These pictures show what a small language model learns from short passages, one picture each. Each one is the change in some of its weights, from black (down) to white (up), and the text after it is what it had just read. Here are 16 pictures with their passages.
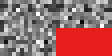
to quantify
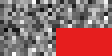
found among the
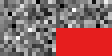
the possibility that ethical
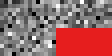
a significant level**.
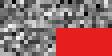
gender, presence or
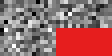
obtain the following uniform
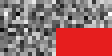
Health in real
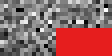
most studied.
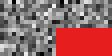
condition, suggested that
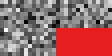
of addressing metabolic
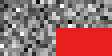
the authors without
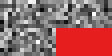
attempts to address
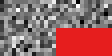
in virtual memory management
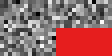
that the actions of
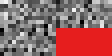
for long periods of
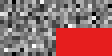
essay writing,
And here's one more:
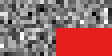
Wang's village will
